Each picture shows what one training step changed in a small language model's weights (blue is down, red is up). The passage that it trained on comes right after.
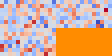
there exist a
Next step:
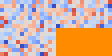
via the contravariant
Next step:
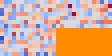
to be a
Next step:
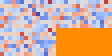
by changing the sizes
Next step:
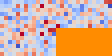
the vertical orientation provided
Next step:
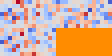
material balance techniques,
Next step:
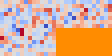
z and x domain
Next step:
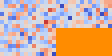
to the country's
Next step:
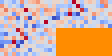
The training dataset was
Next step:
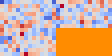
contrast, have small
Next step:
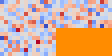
mean scores of
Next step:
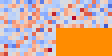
reports in the
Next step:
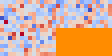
col sep =
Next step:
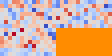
structure described in
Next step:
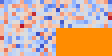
pattern 5. After
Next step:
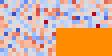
Evaluation of
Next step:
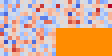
we're going
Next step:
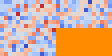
the samples. A
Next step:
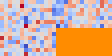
is, $\alpha
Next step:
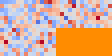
time independence of
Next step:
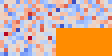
adjoint. Let
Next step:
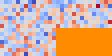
their current contribution to
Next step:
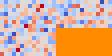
we present the derivation
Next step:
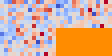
and validates the
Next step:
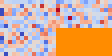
1 to give as
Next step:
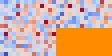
the generic fiber is
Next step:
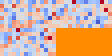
reliable designs require
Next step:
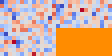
system is in mechanical
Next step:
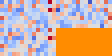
not required.
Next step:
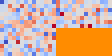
partition sum, one
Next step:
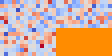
between male and
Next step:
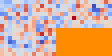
the spherical image of
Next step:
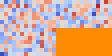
of the expression
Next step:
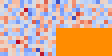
ores are
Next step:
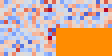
for typical large system
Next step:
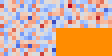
Institute of Medical
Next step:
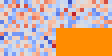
of the variables.
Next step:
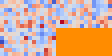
linear interpolation to
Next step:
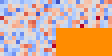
first derivative. So
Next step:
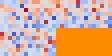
The employees who are
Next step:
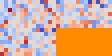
critical load for this
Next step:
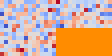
to formulate
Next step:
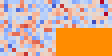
approximately 70% of
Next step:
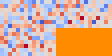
mixed flows of people
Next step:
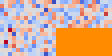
generator. By
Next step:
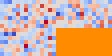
the paper work,
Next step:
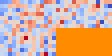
rejected implying
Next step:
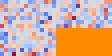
them). Table indicates
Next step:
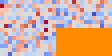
every point is connected
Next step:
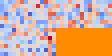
work reduced time allows
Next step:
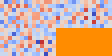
of the following result
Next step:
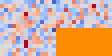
clear research design that
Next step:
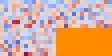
dynamical sensible heat
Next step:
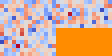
ideas, innovative
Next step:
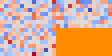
longitude; and
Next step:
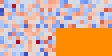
to be an essential
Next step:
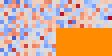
of India,
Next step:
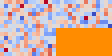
definitions and facts
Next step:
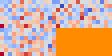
wind turbines
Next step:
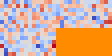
of a highly developed
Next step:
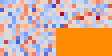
points of correct
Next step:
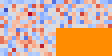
uniform consistency of sets
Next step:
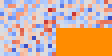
to the mass loss
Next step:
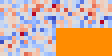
In summary,
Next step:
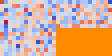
k$ we can
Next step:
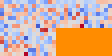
to lateral distances
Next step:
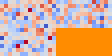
in $X$
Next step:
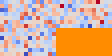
potential } Let us
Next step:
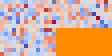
a low level of
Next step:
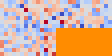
The Wiener
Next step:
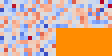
be difficult to make
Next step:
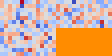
following were identified as
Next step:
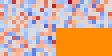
and coastal
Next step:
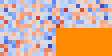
exponents for the
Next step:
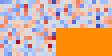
this, one may
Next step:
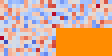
the penetration
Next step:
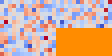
inverting OPA
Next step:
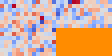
specific information could be
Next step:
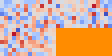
the quantum simulation of
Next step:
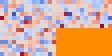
subleading compared
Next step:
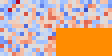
extremely important to
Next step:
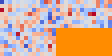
layer); one defines
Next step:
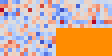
$ converges toward $
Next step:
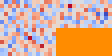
of quality of
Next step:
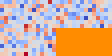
from Wong
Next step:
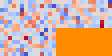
defined the basic concepts
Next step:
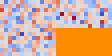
for 3 min;
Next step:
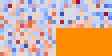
produced the highest yields
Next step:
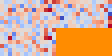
for diffeomorphisms
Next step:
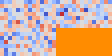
knowledge graphs.
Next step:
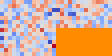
are designed on the
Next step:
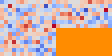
fiber at microscale
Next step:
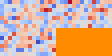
and in terms of
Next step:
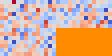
Network Enabled
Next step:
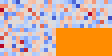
If $p
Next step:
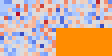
the critical point.
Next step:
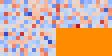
1$ and
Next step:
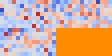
Fourier Transform.
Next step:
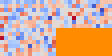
ceased; the
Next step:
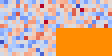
the traps can
